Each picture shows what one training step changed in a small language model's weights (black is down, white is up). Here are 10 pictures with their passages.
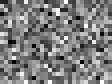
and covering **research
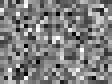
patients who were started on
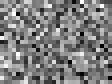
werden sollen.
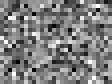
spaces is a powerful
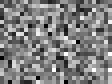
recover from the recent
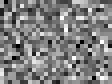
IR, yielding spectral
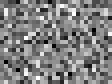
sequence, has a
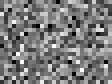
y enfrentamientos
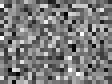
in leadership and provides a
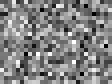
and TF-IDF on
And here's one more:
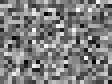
iodide (.05
